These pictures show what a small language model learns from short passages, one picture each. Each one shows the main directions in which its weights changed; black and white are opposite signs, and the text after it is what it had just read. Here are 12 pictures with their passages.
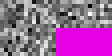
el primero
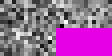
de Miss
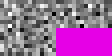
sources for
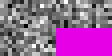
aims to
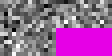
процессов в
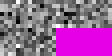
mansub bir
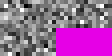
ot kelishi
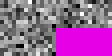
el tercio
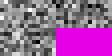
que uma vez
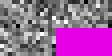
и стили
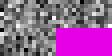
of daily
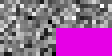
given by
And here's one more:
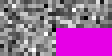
Referência da
